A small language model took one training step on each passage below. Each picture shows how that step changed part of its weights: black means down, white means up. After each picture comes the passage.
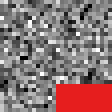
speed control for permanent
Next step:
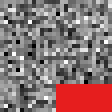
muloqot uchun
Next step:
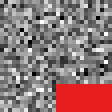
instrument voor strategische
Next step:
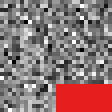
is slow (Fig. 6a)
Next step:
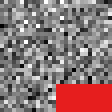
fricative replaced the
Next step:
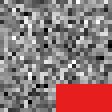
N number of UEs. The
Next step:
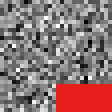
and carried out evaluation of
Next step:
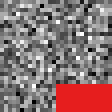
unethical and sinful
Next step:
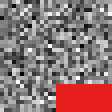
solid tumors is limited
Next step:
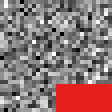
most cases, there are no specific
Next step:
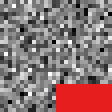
peruana es el grupo
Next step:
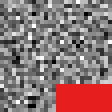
venta de sus activos, a
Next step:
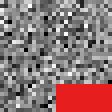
policies at the minutes
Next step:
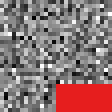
apărare are o importanță
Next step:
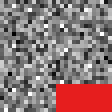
Passés composés*.
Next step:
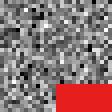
kunda shu darajada
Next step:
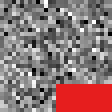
de sua história e
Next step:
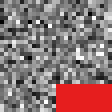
into a list of detailed
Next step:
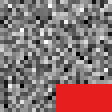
your writing style to
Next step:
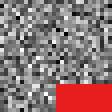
tutgan o'rni
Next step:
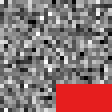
hay una diferencia de
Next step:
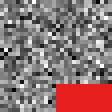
Yamin Niyoz tabib
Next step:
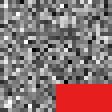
both upper and lower dead
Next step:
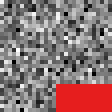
fake keys.
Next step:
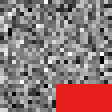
reduced stress in them. The
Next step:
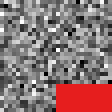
isolate, using a combination
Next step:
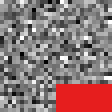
depicts the schematic
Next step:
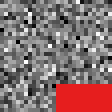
Confidence Interval
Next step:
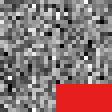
testing; - to obtain more
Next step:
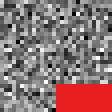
grid in a standalone
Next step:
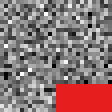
software written in the
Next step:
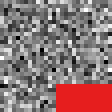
produce an odd or
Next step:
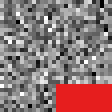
of speech. 5.
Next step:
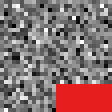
ta'lim jarayonida
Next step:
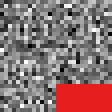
zarur bo'lgan
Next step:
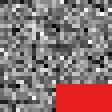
iqtisod, siyosat
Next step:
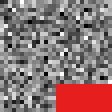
policy documents. Variables
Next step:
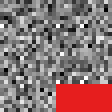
va tadqiqotga
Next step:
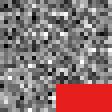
некому было
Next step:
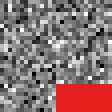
с катушки или
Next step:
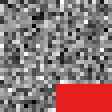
speech-sound disorder
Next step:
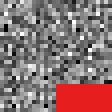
due to its ability to
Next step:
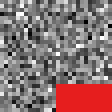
Background: The
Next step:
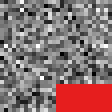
shows the possibility of
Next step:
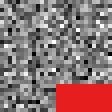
of a new site or the
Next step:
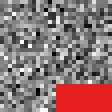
of them not yet cultured and
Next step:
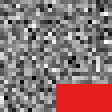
arriesgarse y
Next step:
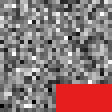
level of abstraction, as
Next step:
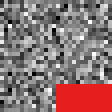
model utilized NOAA’s
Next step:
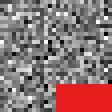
overall development. In besides
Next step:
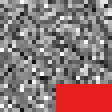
we also want to set the
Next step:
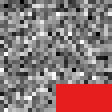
ягод, проходя
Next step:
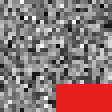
y Cuesta del Negro
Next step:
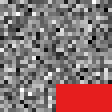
and liquid and between
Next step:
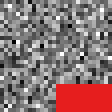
from the very beginning
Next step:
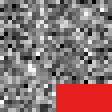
also necessary to develop our
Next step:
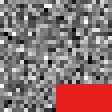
tombado pelo
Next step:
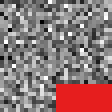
ega" degan ichki
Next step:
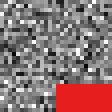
saqlanishi Xususiy
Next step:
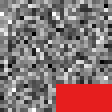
French, and some places
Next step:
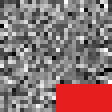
introdurre il termine
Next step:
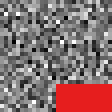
and Administration By
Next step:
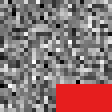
project from Kyiv,
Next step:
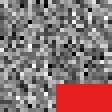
were classified as UC. The
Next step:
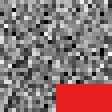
BIM é capaz de
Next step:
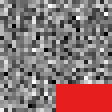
for further evaluation after initial
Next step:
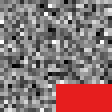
the methodological level but also at the level
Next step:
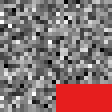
system performance at higher data rates
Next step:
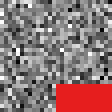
future success in
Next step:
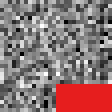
WHO of all cases of
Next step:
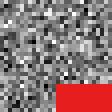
*S. walteri*
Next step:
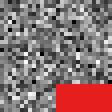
this using a dynamic and
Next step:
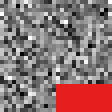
since future computing
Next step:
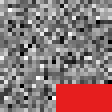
de código aberto
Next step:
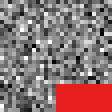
de reproducción sexual.
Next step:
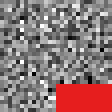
at a pore pressure of
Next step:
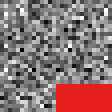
the one hand humanity seems
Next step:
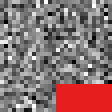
and qualified specialists.
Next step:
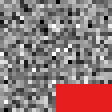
hemisphere case studies
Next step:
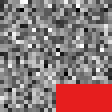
Gram negative bacteria.
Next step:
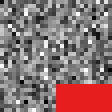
1/2 of NP, and
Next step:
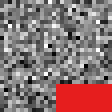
are a few fish outside
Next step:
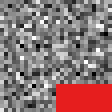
of actions implemented by producers,
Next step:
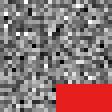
avlodi nashri,
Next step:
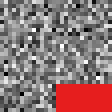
Vor allem durch den
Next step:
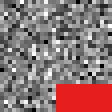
performance, reinforcing the
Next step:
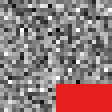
second (or third?)
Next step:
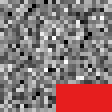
Level of Male and
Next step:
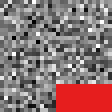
the other hand, Amaducci
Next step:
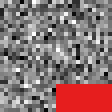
leaflets may be given
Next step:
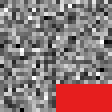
for Non-public Networks
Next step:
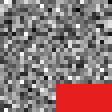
serviciile statului,
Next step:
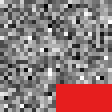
les trois coups de
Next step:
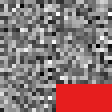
oldindan hisoblash
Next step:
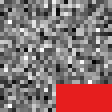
home, the number of parking
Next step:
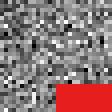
необходимые в
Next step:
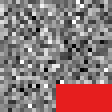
panorama. While
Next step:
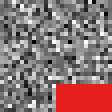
salaries enhance their being
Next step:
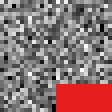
responsáveis os quais
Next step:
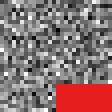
set was cured in the
